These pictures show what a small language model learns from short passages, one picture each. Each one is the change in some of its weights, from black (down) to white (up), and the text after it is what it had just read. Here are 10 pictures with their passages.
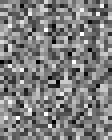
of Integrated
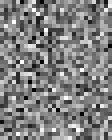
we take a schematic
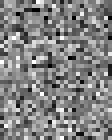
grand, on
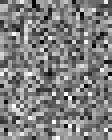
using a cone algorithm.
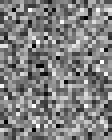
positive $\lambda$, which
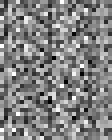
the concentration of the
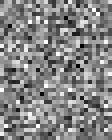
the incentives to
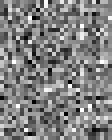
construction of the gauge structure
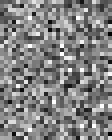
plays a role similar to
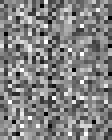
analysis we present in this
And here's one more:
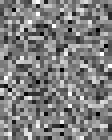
stored. Below
